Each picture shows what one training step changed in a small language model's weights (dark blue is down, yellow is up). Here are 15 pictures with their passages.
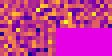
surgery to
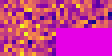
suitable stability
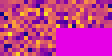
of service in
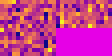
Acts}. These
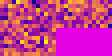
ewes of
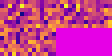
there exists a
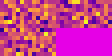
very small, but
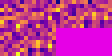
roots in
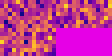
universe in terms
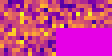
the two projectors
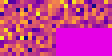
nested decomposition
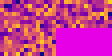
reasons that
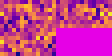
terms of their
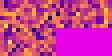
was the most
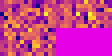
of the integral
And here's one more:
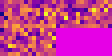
of integers of
